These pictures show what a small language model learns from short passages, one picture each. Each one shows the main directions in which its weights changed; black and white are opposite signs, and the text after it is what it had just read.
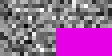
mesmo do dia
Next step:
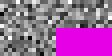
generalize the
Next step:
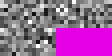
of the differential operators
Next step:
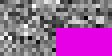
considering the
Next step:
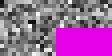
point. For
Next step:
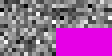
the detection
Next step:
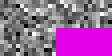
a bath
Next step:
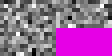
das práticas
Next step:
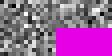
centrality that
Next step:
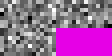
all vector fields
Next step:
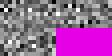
(and the
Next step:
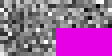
in the raw
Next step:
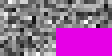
form, discussed
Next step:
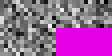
\ppp a
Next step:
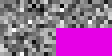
research study that
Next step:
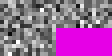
discussões entre
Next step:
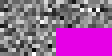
either channel
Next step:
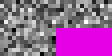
fix a gap that
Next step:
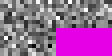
de un modo
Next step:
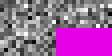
multipoles below
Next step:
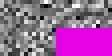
domain $D$,
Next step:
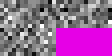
al unei
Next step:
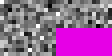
both having
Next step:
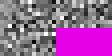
varies with energy
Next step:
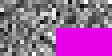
higher accuracy and
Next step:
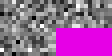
% This work is
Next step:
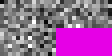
are to a
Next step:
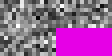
author is determined
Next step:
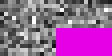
possible to choose
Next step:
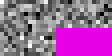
boundary. This
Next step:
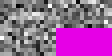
series in the
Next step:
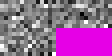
conditional on
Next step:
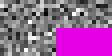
of $G$
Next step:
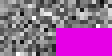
change and has
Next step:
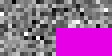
both child
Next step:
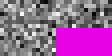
one particle cannot be
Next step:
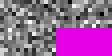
group $G$
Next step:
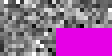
will stays in
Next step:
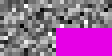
ensure precision
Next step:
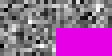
of Water
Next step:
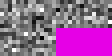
the circuit
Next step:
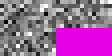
area of the
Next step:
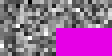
after CABG
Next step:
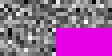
on $H$
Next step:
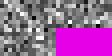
This one is not
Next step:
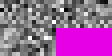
the following three
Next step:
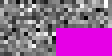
with modulus
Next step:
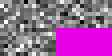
G$ as in
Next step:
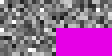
evaluation framework.
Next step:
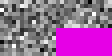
the particles fill the
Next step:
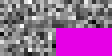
at slow
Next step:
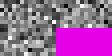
the expression in
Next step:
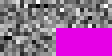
and with their
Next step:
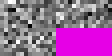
configuration, which
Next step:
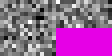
are cases that depend
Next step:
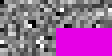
theory. The first
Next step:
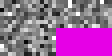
Theorem 2.2
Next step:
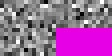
function $Z $
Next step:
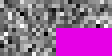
It is shown that
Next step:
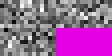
proof is complete.
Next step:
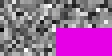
$k \geq
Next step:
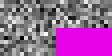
on a shortest
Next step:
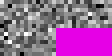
for each round
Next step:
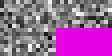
We present another
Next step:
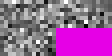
case, in
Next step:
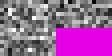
from this time series
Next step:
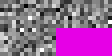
the surface Fermi
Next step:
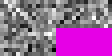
there is an
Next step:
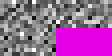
за два
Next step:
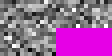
properties of a
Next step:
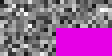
well. (The
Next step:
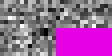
VEM is
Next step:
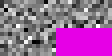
study $\langle
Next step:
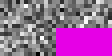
be expressed as
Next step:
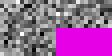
In order to prove
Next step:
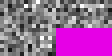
on projective
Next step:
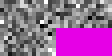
For example, in
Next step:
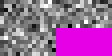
\cdot c )
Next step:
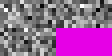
mayor parte
